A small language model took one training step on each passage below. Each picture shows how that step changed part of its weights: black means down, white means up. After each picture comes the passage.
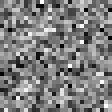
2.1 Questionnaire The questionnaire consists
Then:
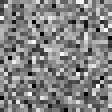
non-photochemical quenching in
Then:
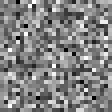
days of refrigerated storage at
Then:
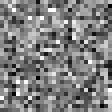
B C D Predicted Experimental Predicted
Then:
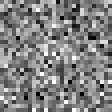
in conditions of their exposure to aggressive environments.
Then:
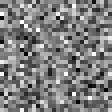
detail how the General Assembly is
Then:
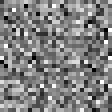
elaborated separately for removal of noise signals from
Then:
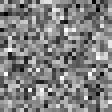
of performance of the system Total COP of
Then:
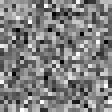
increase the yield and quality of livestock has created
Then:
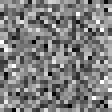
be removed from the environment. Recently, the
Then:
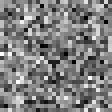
works fine in developed countries where the taxis are
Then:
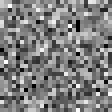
the level of basic architectural constructs.
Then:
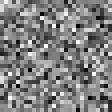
suit the students' needs. According to
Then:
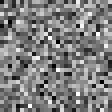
surface with coalesced nano particles can be
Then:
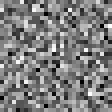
deployed in large numbers to monitor the
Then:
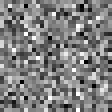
it provides concrete evidence that the project's central
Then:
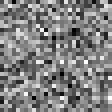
are found inside the graphite, and this means
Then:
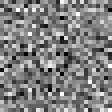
aim is to eradicate or minimise the
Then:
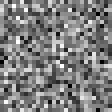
on title resulting in 19 papers relevant for
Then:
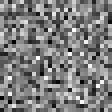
and the development of specific competencies on mathematics
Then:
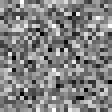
control systems. The primary goal of this study is
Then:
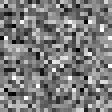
out of reach. And without central markets,
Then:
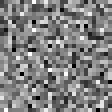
equation relating the extracted amount of the analyte to
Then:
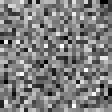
process can be seen through the three stages that take
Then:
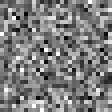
watched and heard themselves for the first
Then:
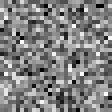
not publicly available due to certain restrictions.
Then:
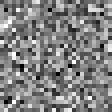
to unite the people against the British
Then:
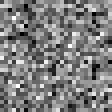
at a temperature of approximately 23°C and
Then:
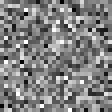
order to significantly improve the rewarding according to
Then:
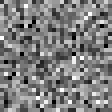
Divorce, death of a friend
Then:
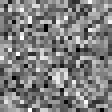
Data Analysis Phase In this phase, the collected
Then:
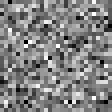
Casein-17.5 g - Starch
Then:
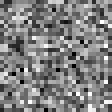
V. E., Kareferis,
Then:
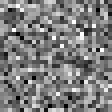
areas in Benue State were aware of social
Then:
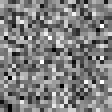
another possible pandemic in the future, which is why
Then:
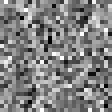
candidates. The list of criteria influencing the choice
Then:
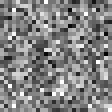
C. H., 2010. "A Risk Assessment
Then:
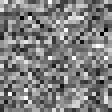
on Open Source developments. In J.
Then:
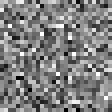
systems involving parameters [4, 5], we introduce
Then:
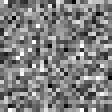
kJ/m²). All samples showed
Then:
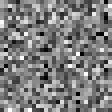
the sample varied at 1–4%. As more
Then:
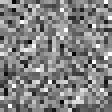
they are allowed to have a full license.
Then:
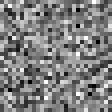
that the government's pivotal roles include
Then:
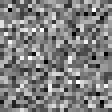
is increasingly becoming a source of stress,
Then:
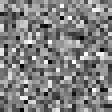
years and uses Digital Ocean to store
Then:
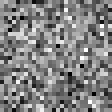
fiber and breaking covalent bonds between
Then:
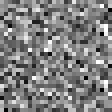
one of the most important research topics in recent years
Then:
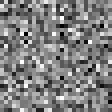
of the GitHub Organization for
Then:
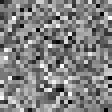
two extreme judgments is appropriate, and then
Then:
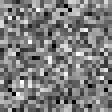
the relevant module descriptions; - In one
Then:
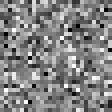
scoring system occurrence of SSI was significantly higher
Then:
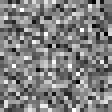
0 31 021 Associated field significance Code
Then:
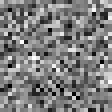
a car-like vehicle. Right:
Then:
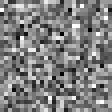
Training 15(15%) Team Training
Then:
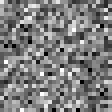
Figure S11b uses the OCV
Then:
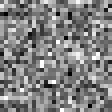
of the Republic of Uzbekistan.
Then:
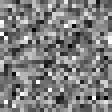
the computational and methodological analysis being reported; that
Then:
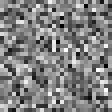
have a negative effect on the friction
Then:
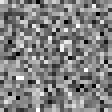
sites, etc.) need to embrace a
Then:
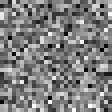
and pre-operations in response to the state
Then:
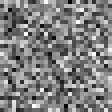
typically form small colonies in such areas. In
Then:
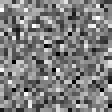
manage their incomes and expenditures.
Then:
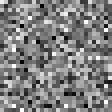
So when did Quechua become
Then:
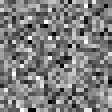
Internal adjustment, i.e.
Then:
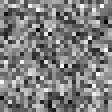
from NTT R&D.
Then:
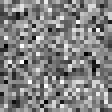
we identified EFEMP1, a
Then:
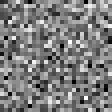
method was used to prepare silver
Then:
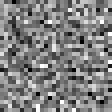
The signatories to the agreement commit to a
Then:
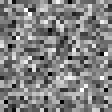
inhibition of cytopathic effect was
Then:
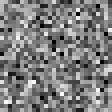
48 fields, and the right one 24.
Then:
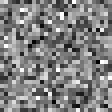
administered in a few chosen schools, and the
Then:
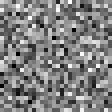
opportunity for learning about engineering practice. In the case
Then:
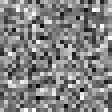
profession from a young age, form their professional
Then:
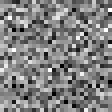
one, but since the society was spiritually
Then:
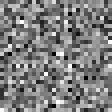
represent the entire product information and its associated knowledge will
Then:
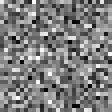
conceptualisation, field work, data analysis,
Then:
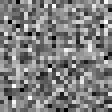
The mini-literature review is written
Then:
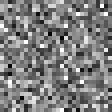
an experimental study to wave propagation in reinforced concrete
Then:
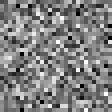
parameter estimation. Geographically Weighted Regression
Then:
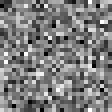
gathered from the wild. The Second
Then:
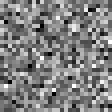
emergent and convergent technologies in
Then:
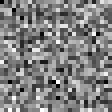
analyses (assessments) for individual children
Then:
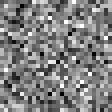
patterns. It paints a richer picture
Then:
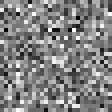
performance may be conducted by future researchers. Future researchers
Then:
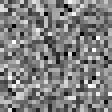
for: - Inject faults into
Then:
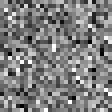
automate routine tasks in libraries, allowing
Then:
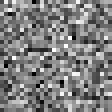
resulting samples were investigated. Enriching the
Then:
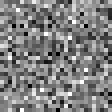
- Req, true cell value +
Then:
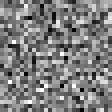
the methyl group (marked with 7)
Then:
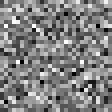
processes. Further studies on adsorption
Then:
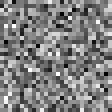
an electron-opaque outer wall
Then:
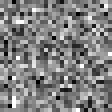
also required. The current study aimed to determine the
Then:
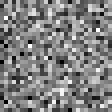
to occur on the right side, with a high
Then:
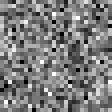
and oxygen. Optimization was carried out as
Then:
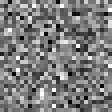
Information Practice Florida Libraries Information
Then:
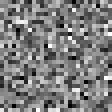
being given the option to “pull the
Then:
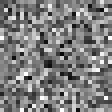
cut while still on wafer to the desired shape
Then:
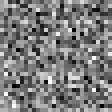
at maturity, then washed thoroughly
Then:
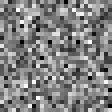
Belarus’ Protest: Mediation
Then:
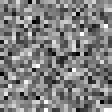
draft Jorge A. Angulo:
